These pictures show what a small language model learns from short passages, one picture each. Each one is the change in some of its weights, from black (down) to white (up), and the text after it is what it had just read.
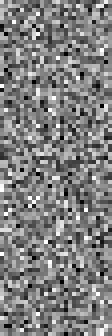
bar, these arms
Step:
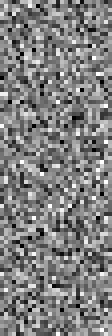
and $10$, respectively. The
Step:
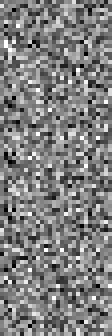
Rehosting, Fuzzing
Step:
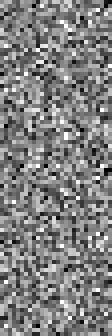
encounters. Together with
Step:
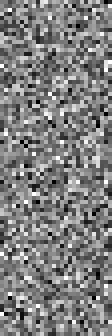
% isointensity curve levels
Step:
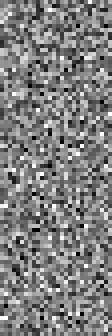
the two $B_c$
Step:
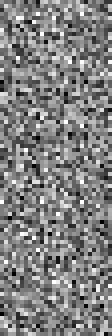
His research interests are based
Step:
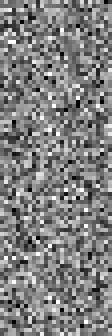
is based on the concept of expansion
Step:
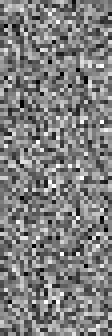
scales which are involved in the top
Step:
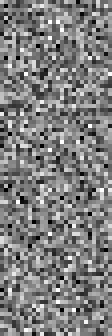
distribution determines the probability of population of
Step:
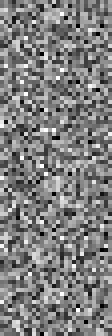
optimization and the breaking of cubic
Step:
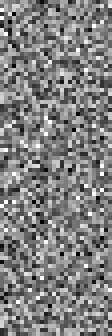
introduced in each cluster by the interactions
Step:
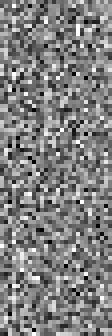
we may underestimate the
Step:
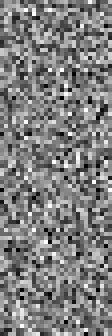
an exciton vortex will collect
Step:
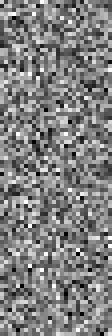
forms. The canonical partition functions in
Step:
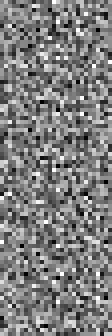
reasonable sensitivity, is that being conducted
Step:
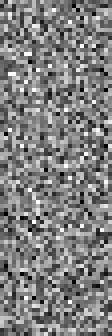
lossless counterparts. The
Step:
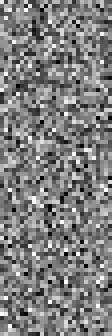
techniques for measuring the strength of
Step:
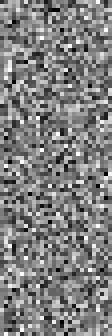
that by varying time orbiting potential
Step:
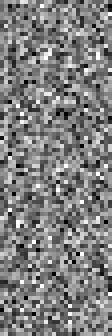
SEB. We show that
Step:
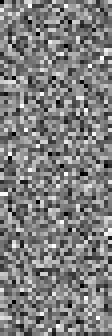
length in other talks at
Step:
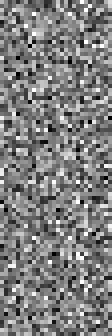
of Physics, Durham
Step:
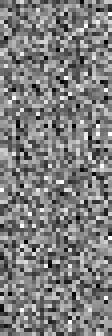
enhancing the SEB
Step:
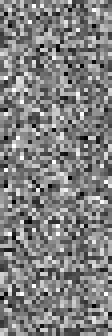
comments. Therefore, it is
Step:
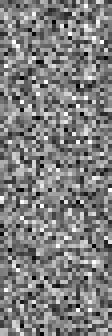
and $\Theta$ is the step
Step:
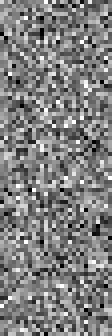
angular momentum representation. His results
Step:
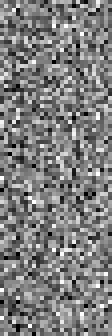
with intensities orders of magnitude greater
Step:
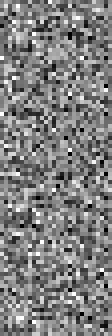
--- a rich collection has already observed
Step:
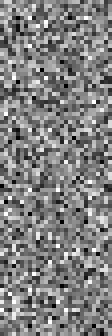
thermopile (fixed)
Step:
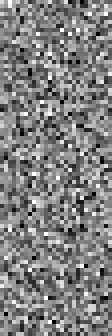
of infinite volume thermodynamic limits, but
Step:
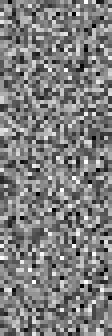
generate the mean-field wave functions
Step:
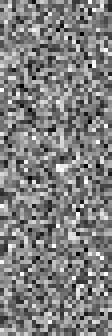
First, this simple approximation was sufficient
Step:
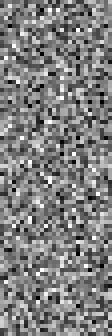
the graph. After all, no
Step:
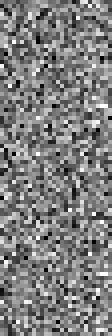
Electromagnetic Interactions
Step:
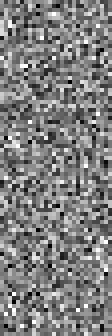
system for a weak drive and
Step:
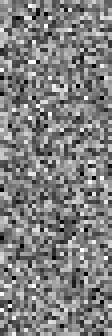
(11). To obtain the eigenvalues
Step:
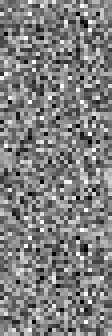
on the test set are shown in
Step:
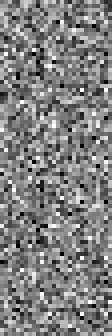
the Ce $4f$
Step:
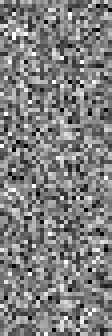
solution of the following four equations.
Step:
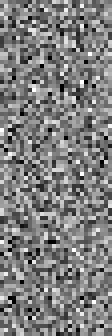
results into a significant dependence of the
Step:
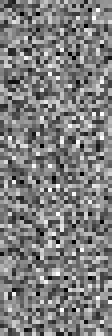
observable under study is usually the normalized
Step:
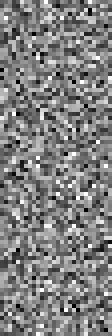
In the next section we demonstrate,
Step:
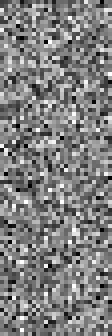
part of the Groth
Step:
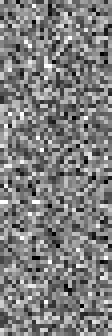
each layer of transmit power on
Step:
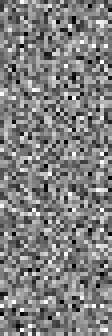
& ASAS - this paper
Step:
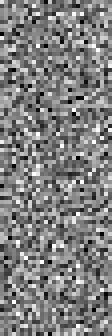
magnetization rapidly decreases[43]. This
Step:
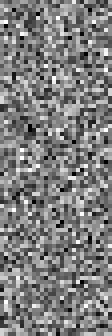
possible upon closing of the excitation
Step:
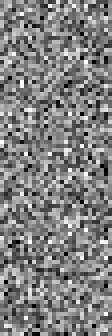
ends (a stringy
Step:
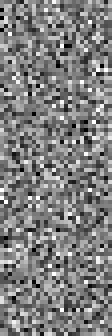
defined in the aforementioned
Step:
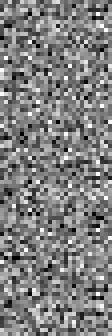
state (EOS) also increases
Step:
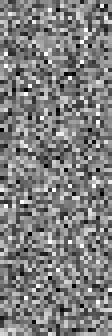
range gauge forces encoding the
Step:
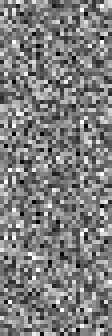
dependence of the output power and typical
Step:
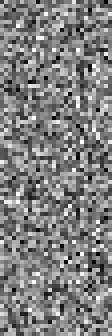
with reddening. For
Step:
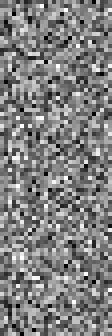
legislators could result
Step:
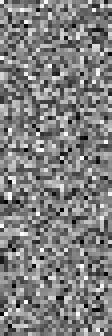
galaxies. % Additional science are
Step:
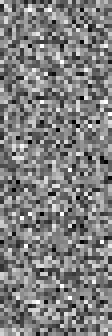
examining various conditions, such as
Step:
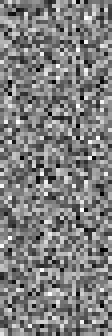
purely geometrical, and the
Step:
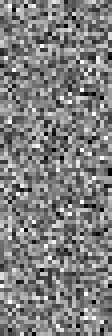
symmetry, where $\Omega$ is
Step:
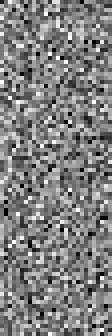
\\ Remedy the
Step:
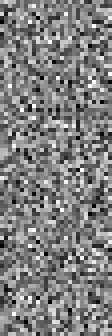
and texture. Moreover, these
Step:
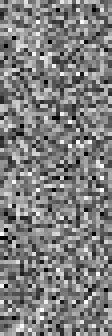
The magnitude of the wall shear stress
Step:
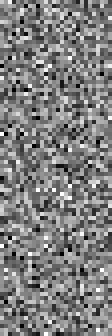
they are encoding discrete-time
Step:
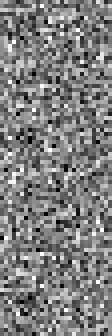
was out of scope for this
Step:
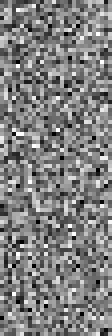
as impurity solver for
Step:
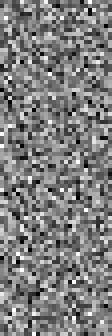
In the default model the
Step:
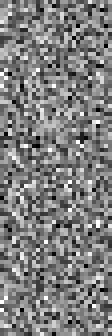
the DNN is trained on
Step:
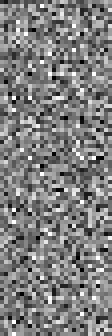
Council under the
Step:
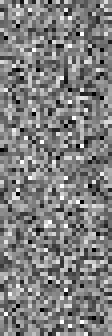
$\alpha-$vacua can
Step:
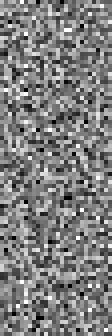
useful to prevent population trapping
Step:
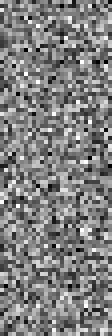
cross sections. With reduction of the
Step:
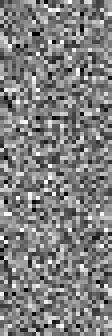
two-triplon contribution represents
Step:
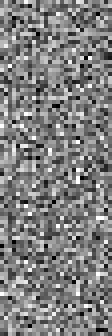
detected QPO is produced by red
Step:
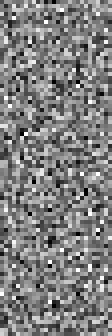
and actin filaments are
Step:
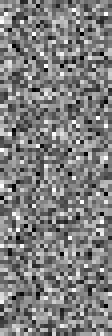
As a possible explanation for the large
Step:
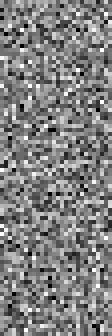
could be significant. Numerical simulations
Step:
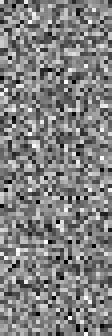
Finally, in last section, we
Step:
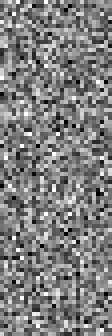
a robust hardware carrier and basic
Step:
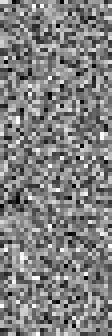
would expect of non-supersymmetric
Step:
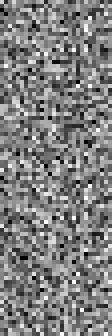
and axial vector couplings in the
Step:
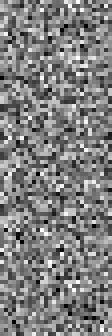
0$, not for $\beta =
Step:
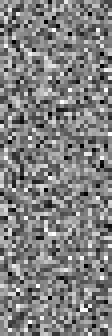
we have \begin{align}
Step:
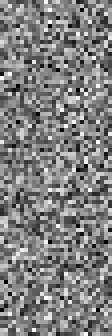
section, we comment briefly on
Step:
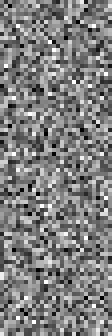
given image is calculated using:
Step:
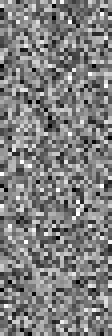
input identity layer). ```
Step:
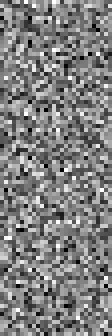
homogeneous system that is defined through the
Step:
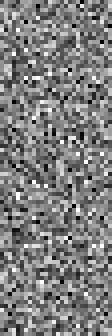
be illustrated in Figure 3, where
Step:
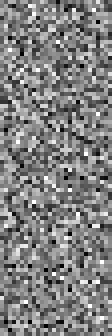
mimic. For example,
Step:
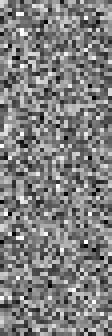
states on it that can be
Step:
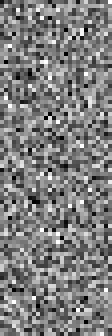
taper of the following form
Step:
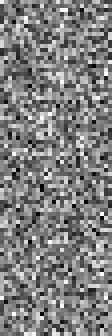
pictures of possible pairing solutions
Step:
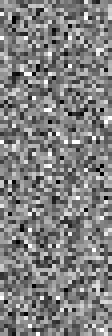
(AFM-type) to
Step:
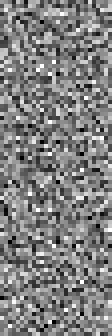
and high-sensitivity observations of
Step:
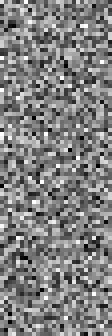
fermions can be cast in the
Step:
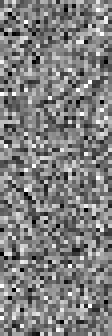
A_\mathrm{s} &
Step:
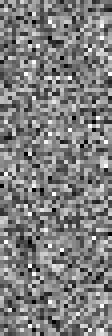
controller on top of ONOS
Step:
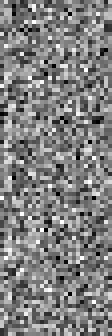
be formally integrated to yield:
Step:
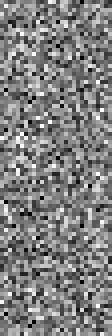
accelerated beyond those energies. The
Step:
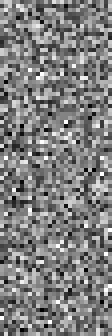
low radioactivity levels of
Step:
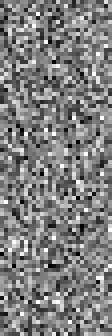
with the only other Twitter
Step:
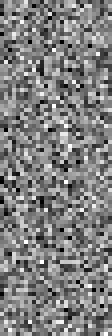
smartphones. How
